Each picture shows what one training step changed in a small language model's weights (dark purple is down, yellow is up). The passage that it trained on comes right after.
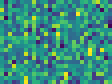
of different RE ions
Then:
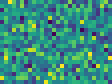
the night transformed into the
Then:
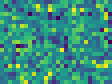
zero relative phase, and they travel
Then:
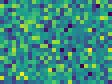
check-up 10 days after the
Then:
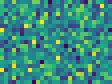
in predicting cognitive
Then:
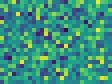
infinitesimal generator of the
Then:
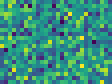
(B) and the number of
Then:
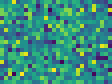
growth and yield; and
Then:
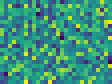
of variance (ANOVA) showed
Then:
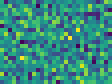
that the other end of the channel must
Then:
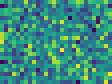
jugular vein and
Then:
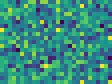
coalescence results for the
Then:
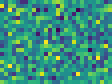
reported value of 3.71.
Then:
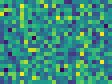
in Fig. 6. Evolution
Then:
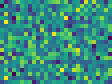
Gakuin University,
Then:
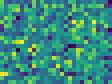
For simplicity, we make the
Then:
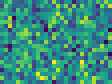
a predicate is done by adding
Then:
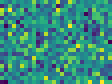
in-plane spin components.
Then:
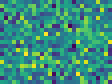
GBLUP improves as the
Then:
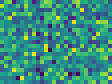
with that of a miracle
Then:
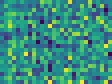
between consumers and producers by
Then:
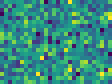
script used to generate the
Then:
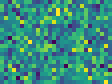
texts typology’ based on
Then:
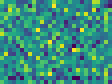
2) These policies may take a
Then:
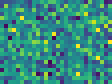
allows us to extract the contributions from
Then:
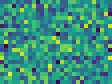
the fitted emission geometry. The
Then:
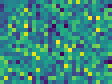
to be hit by beam!)
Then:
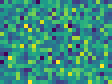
Geological map of North
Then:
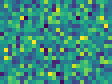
signals in cardiac
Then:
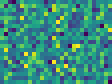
Contexts. 3. Understand
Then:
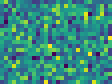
institution is capable of matching
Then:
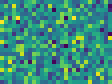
(2014a) conducted on a sample
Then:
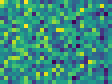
is not significant and has tendency
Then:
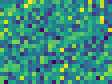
withdrawal from, their
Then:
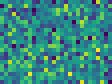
allow for co-creation with
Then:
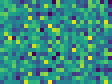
[see Figure 1] is a
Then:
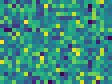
the possibility of the existence of
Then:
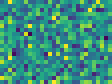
V Type Bracings Regular
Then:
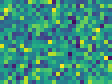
$C_{\rm eff}( \lambda
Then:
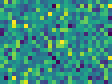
Temperature dependence of (a)
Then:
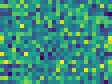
seems then appropriate for future work
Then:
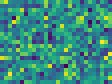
hardness is Kg.mm.
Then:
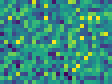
is shown in red, while the present
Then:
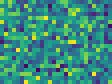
processes [34], particularly the importance
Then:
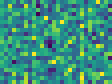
of variable size and sites. These
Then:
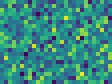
and midwives, including
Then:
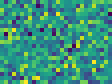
local chemical potential (LCP)
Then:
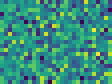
of Bhattacharya
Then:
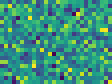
increasing the number of bath modes
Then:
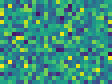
or transmag modes are not selected
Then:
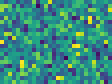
this article can be found at:
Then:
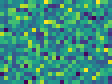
first president, former general
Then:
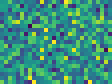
not macroscopic objects.
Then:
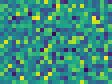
normalizing constant, we then find that
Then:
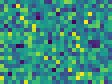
explain the expected costs or contract
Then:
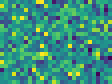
follows from eqs.
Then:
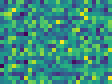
relaxes autonomously:
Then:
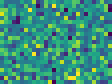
space have vanishingly small
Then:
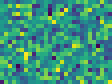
difficulty value and discrimination
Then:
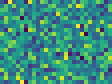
King Bodawpaya
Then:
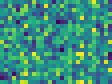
is also computed at this step.
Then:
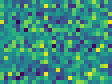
$M^2$ is also linear
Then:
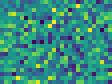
be utilised as enablers of
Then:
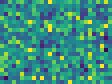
with suppliers enhances
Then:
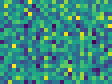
of the wood particleboard
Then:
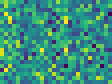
P_t(r) \geq
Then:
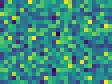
Peter Salovey who
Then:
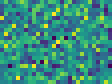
immediately following the crash of
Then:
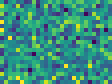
each of the 1000 noise
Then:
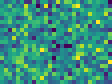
within the estimated geometrical parameter
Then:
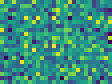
moment transferred to the core;
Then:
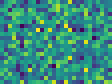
Researches Ethic
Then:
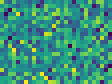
system states (account states).
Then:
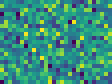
4. DEATH
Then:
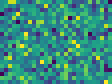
films at different temperatures after they
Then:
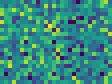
equation is a special case of
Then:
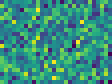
the load current i_L to
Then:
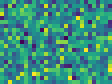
in high dimensions. To reduce problems in
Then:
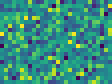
conformations, thereby identifying
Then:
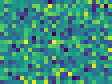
proportionality, and cases with
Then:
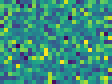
The screening tools were also
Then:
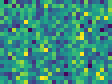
the related work followed by description of
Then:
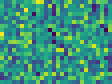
soil fertility for sustainable
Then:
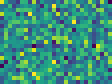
method where 2D posture images are
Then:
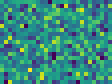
and theoretical} gap between these observed,
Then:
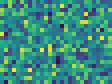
and job performance in the South
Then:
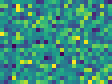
in measuring the improvement of
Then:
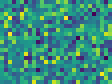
of Cu^{II}
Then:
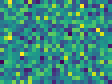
as of February
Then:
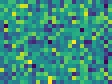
provided according to reward and
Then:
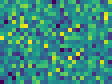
bars indicate the difference between the maximum
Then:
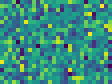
the ONUs through one or
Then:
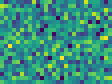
this stage, two referees will
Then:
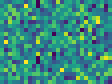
of discontinuities, such as
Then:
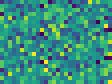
% % \newpage
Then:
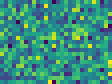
is also used for analysing an
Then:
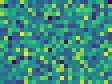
in transform space to separate the cell
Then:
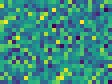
the entrants – the state
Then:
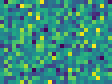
is being developed to make use of the
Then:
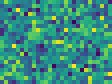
is the net cooling
